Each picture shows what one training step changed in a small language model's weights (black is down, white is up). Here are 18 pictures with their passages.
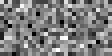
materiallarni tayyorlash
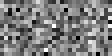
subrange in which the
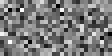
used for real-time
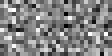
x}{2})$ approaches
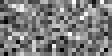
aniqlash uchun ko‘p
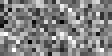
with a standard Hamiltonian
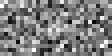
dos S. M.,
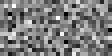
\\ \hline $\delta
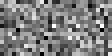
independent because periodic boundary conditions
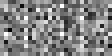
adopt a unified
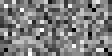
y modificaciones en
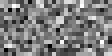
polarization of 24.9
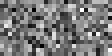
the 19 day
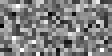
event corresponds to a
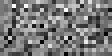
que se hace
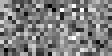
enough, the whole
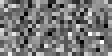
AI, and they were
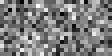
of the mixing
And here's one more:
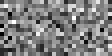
over the pulse length
